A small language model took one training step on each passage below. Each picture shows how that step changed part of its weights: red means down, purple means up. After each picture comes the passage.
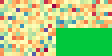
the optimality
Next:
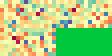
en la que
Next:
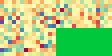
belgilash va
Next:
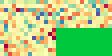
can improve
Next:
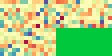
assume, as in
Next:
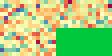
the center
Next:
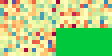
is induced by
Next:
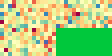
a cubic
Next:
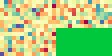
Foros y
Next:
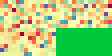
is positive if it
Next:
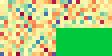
\gamma &
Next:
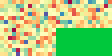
Les pertes
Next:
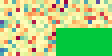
regular. A
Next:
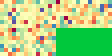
e, quando
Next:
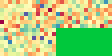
limits of
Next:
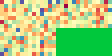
Bu esa
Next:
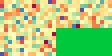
In the case
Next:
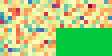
while the
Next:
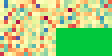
of integer points
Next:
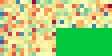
space of line
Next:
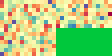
Using the same
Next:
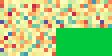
to make the
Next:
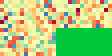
fue a su
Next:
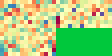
of the groups
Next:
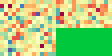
so, by
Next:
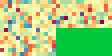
$\delta =
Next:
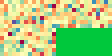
times in
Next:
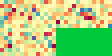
u \quad
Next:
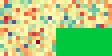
prove that the
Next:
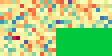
$q$ if
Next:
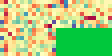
see from Proposition
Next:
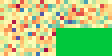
information that
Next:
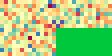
But from
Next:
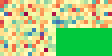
the error
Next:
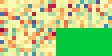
$r$ is
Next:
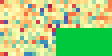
We associate
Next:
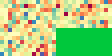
derives the
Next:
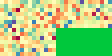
en los que
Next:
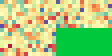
vector. Of
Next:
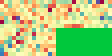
W$ are
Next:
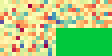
the rank
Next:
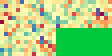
3 Lev
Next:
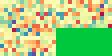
de type
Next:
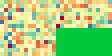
acordo com
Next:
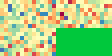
bolalar va
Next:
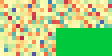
extent of
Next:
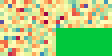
aber alle
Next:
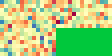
le statut
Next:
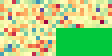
науки в
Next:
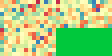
in remark
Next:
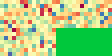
solutions to the
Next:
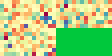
$\Omega \subset
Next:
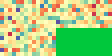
the proof of Theorem
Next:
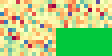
$I$ is
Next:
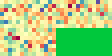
$S$ et
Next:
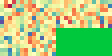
given in Section
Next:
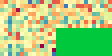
we use the
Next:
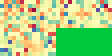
bilish va
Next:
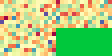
is the solution to
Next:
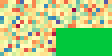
is finite, or
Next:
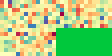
space $X$
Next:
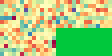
when varying
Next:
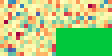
for the left
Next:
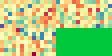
The positivity
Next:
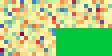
à medida
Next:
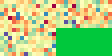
which is an
